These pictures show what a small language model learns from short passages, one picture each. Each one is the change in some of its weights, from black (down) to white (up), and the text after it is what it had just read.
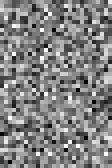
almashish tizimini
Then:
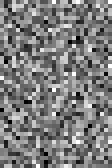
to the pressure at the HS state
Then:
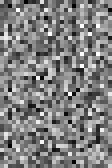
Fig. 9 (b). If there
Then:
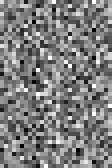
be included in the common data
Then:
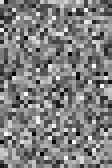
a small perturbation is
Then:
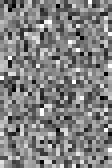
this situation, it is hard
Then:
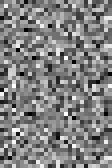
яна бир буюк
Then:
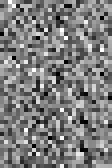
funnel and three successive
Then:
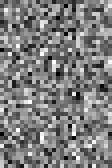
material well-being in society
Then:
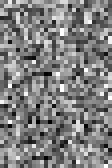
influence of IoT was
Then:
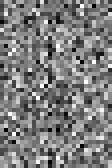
landscape and quality of
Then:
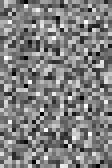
тунаш учун қулай
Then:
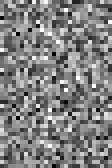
O CONTEXTO
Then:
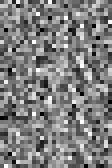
Let \mathcal{H} and
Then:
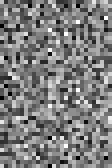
the initial period, but not at the
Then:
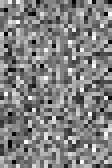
of the paragraph"
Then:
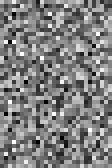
abdominal computed
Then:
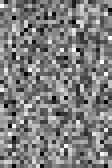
the crop rotation (Fig.
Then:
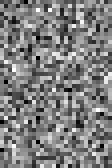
used to analyze the data. The
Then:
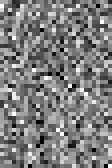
entangled Bell state
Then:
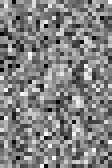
compromiso, mientras
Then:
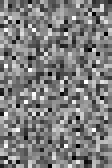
of dairy farmer and their
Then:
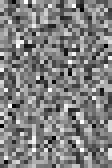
Demand routing
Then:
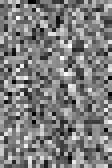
future engineers JSC
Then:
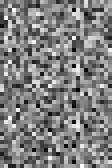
ones. $\kappa^2$
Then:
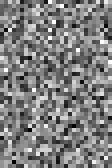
For the final selection, we further
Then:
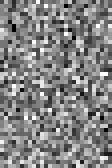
vertical, com pouca
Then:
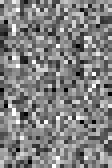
consider alternatives. Thus far we
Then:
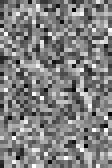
Eine mögliche
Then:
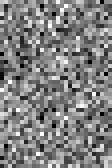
the output voltage level is produced
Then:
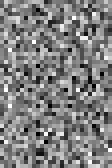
prípadoch boli
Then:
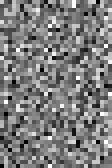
(at this point the dark matter
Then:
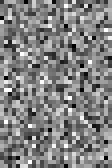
of charged-particle
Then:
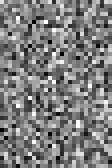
increases with the growth of
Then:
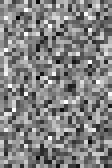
10. *Chumanová
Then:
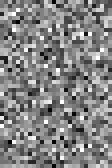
que el Archivo
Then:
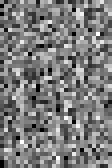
frame, as shown in the
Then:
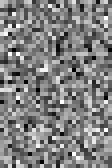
Associate Professor
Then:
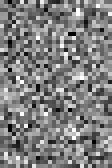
produced by knock-on
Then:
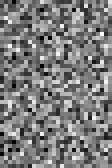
anomalia, no
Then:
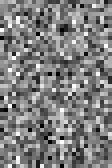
groups adsorb on the surface
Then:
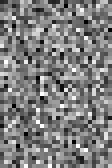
constitution of these azo
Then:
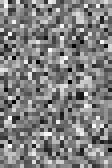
imposes a fundamental limit to
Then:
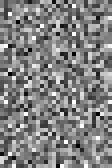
из бумаги.
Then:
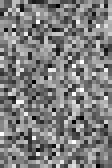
day. There is no significant difference
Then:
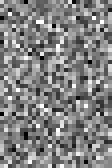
are negligible and
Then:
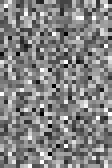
the three agricultural
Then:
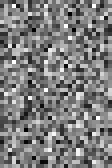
was done at the first of
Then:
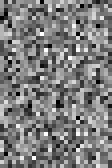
optical grease. 9815B
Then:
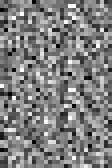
known Jarzynski
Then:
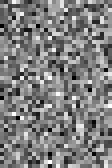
each fold is computed, as
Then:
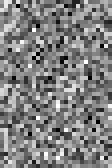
coincidence event can be
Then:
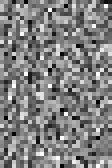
- бициклические
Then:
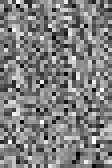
Li "Internet of Things
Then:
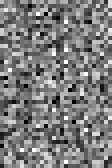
The octahedron is the
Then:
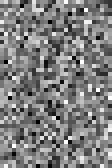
a sustainable commodity
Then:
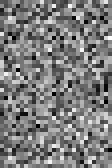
xususiyati bilan
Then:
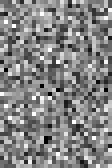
edi. U ilm va
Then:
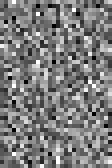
be approximated as follows:
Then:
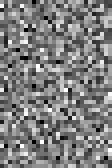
Аннотация: В
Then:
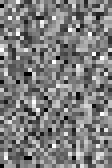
than the length of the CA
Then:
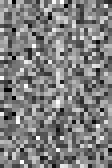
review. - Part 2:
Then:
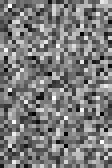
angle-dependent component of the light
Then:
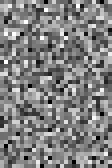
analytical f_1 . Therefore,
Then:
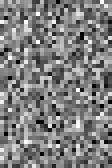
propagation model for radio network
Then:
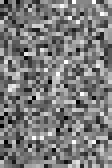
science publications, including
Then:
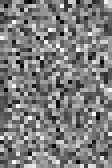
physical properties of this problem that lead to
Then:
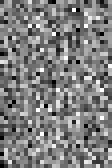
on the injection volume
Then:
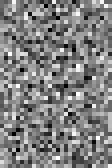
via a vortex state. In
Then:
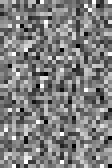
based on models of cosmic chemical
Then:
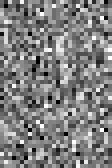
is accurate as shown in
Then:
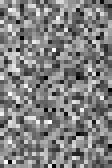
For key generation we need following
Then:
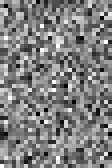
in addition to job searching.
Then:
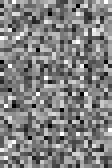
têm as suas
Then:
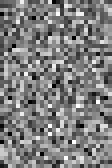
perturbation theory, but only in
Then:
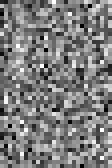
= 5/3$, the observed
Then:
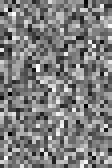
event, while the reference distribution
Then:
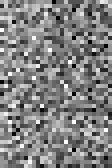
o se forman? En tal
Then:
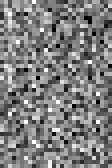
al 19 de mayo donde se
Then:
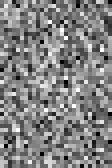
f\"ur Theoretische
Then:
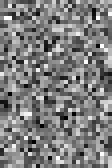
evaluation system Submission of
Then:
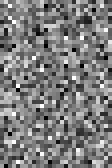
width of the multiplicity distribution
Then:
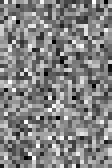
nervous system is the
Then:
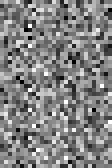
СПЕКТРА –
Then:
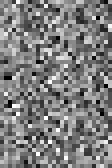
history of its form and context of
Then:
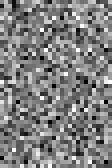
alert to this diagnosis
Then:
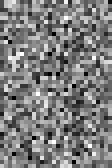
information locally maintained for each
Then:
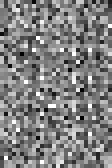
steering movement process of the
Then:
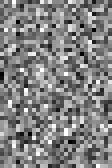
indigenous people. They
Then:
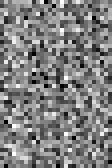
proposed RF model can be used as
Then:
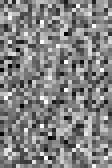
do terreno, neles
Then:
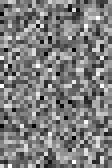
(because in such times,
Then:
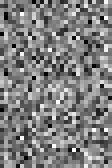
in accordance with the
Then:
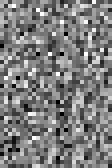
psychological resilience, and
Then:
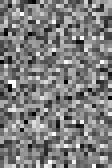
If $F$ is a normal
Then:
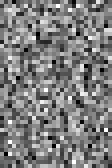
dessas organizações no
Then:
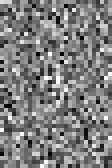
as cosmological parameters. The
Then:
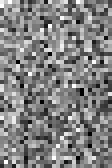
Slovak Academy of
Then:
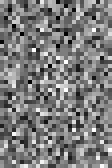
or more materials with different properties to
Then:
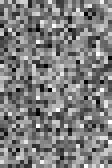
samples in the dataset. The
